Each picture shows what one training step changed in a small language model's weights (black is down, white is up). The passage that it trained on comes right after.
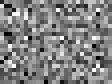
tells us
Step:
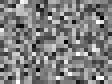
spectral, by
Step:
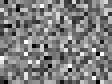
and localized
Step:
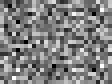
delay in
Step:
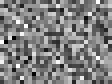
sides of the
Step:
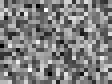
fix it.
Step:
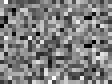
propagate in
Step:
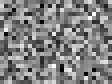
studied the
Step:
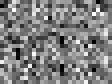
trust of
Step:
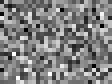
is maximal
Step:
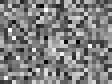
a period is
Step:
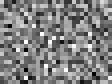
could be associated
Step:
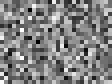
calculated by
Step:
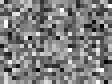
picture of
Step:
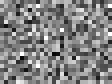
entropy, not
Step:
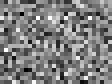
a channel geometry
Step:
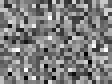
can be represented
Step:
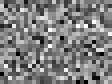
is similar, in
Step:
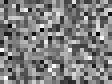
in order to
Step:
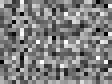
paper it is
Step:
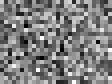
the distance between
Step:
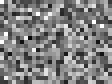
the nematic order
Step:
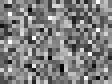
results obtained here
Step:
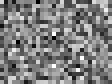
show that the
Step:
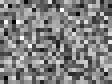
similar to this we
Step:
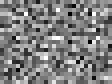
study the dynamical
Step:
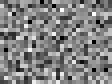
the Cooper
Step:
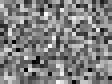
the models is not
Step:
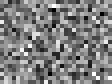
considered as the
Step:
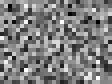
of kinetic
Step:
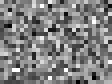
observations, and
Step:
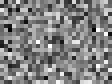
of the single
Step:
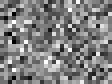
evaluator and
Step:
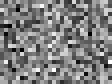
and efficiency
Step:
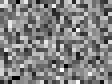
the rest frame of
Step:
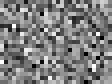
is indeed
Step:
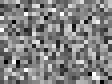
this will soon
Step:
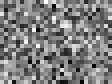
z value &
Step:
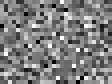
to solvent
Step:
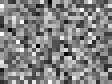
resonance has
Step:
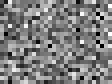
along say the
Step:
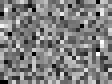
notable derivation
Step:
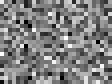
This mapping
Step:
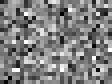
SSH and
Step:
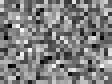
by the red
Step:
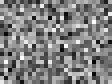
other parameters, we
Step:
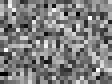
a conformal
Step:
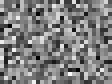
by combining a
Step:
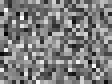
weight is more
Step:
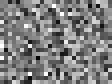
higher than the present
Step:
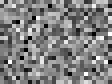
space of all
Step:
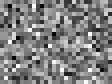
are significantly different
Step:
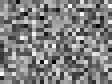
an upturn
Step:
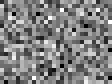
the measurement method
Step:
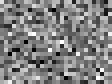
positive and
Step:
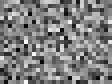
RGB values
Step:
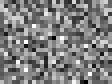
has the form,
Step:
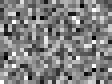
indicate that no
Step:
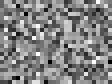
spacetime. The
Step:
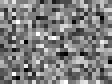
band gap.
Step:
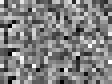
rest mass by
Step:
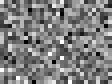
light charged
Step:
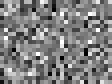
included. The
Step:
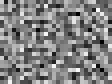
taking the
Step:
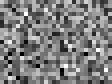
integrable systems
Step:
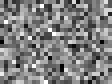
as obtained above,
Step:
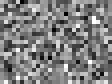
system, we used
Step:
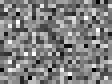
formulas are
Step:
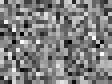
the linear coupling between
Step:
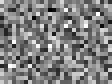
position of
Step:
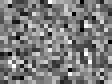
and Gould
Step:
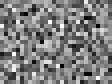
is grateful
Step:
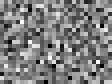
effects in the
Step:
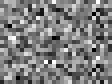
fields: the
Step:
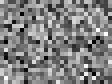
case, flux
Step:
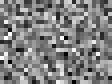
the bottom
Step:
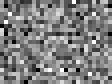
we use a power
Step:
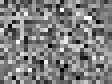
that there is a
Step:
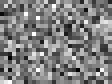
remaining single
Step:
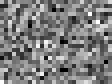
(found by
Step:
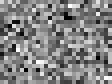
region. It can
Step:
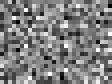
band mapping
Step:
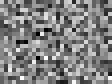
the properties of
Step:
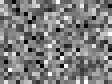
et al.}
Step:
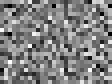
strongly interacting
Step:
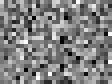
momentum space (in
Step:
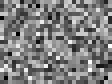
by studying the
